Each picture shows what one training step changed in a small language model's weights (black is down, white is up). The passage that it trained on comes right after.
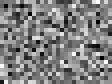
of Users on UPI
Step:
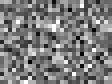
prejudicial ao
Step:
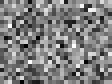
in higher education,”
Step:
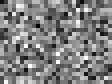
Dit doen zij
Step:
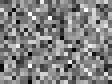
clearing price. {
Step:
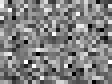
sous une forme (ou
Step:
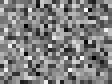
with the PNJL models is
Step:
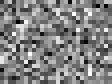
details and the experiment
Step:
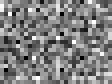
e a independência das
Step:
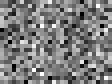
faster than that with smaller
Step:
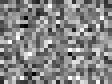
- Всемирная
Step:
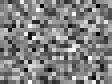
in Fig. \ref{fig:
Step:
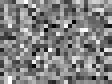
SD-APD as a
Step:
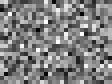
of nickel and
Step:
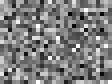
of the data reveal the following
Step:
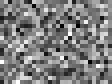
Koshanova et al.
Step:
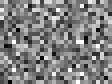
quantum input time series and is
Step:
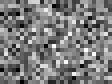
companion to a G8
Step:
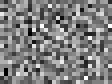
$t'$ regions are
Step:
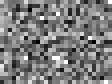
o trabalho de
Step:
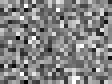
only by a translation or a
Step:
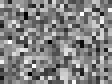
A. J., Clark,
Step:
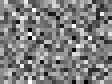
why there is no association
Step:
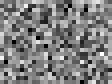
from the less-used and
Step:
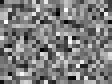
beats and abnormal
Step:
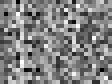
эътибор ва
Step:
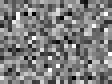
around $\Delta$, will give
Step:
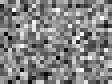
attractive Hubbard
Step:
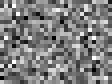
we calculate the Brownian
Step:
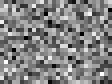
example, the SUSY
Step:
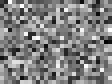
in the contralateral
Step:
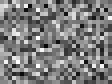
treatment nor surface
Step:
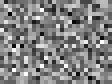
< r \lesssim 5$
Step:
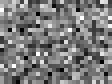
das Clínicas de
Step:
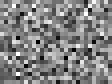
pyramid; hence
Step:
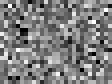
to zero), the proposed
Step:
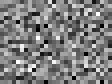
local affine motion model
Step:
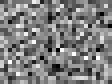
different from Gen X and Gen
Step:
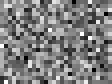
as the ratio between the
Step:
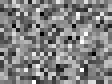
va tobora qor
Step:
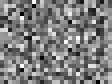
with a standard deviation of
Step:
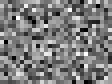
But there is no conclusive
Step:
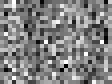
несмотря на
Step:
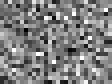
a phase shift. This phase
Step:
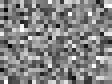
tendency to experience
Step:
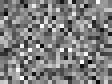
forming galaxies.
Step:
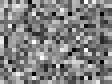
energies, the trapped
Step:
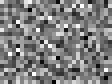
are the backbone of
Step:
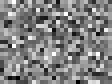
toward Unsaturated
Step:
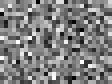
in an optical parametric
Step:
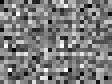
transformation on their own.
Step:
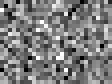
to apply an independent
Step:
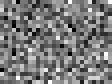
a homogeneous
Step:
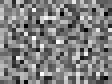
the fact that the exponential is
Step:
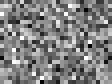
on Silhouette.
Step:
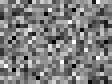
MeV. We believe
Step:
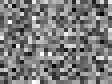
enhance host resistance
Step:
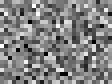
of pyridine and
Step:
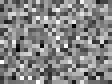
barcha asarlarida
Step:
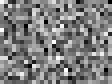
with an accurate sample
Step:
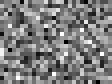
ou eclética,
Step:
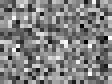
of the system of real-time
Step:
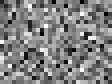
in the afterglow of
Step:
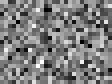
coupled channels for
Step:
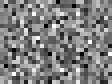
that more support was needed and that
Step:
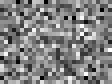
%required and the
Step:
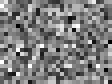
del total, al que deben
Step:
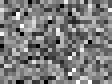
= P$$ Using $S
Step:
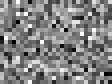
and operative technique,
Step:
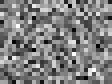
survey design. The
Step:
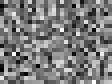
experimental quasiparticle
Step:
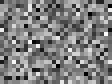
keyin paydo
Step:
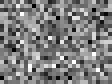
új tantervet
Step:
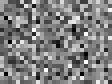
but it may also alter the
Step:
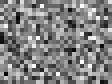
in this sense that
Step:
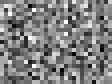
the term that replaces a
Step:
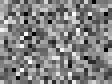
used by applications. In the management
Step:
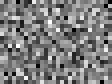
yield ratios both
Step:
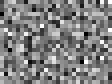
but rather in the
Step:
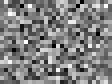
find also the general [talks
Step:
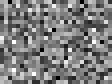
de vue nouveau sur
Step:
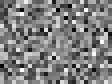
seria o “trem
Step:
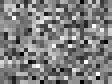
contribution from the opposite
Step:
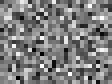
precise, this holds
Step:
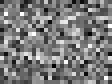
resetting rate which leads
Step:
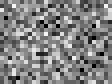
towards the ordinary
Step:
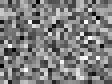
DM of intergalactic
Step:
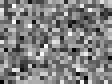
a linear analysis of the tail
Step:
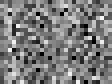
в том, что
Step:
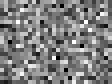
\cdot \mathbf{p}$
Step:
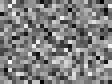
long terme à une
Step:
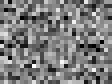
on public health.
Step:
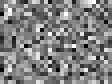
mencatat dan
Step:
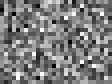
simulated estimating each
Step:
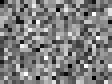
Flare networks,
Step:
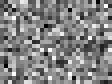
asosan oiladan
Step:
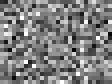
precisa responder,
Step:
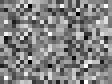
classified in terms of 4
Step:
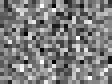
must be reinforced
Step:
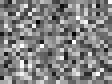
debonding occurs due
